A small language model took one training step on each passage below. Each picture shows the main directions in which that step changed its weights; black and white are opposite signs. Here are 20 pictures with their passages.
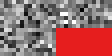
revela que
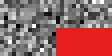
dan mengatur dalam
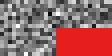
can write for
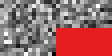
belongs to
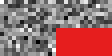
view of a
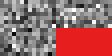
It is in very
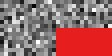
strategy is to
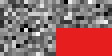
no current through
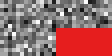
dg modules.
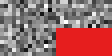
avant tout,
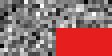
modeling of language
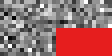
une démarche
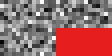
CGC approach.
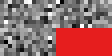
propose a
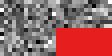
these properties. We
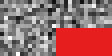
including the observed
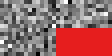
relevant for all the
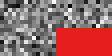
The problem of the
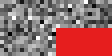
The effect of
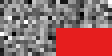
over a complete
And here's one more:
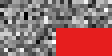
the ratio in
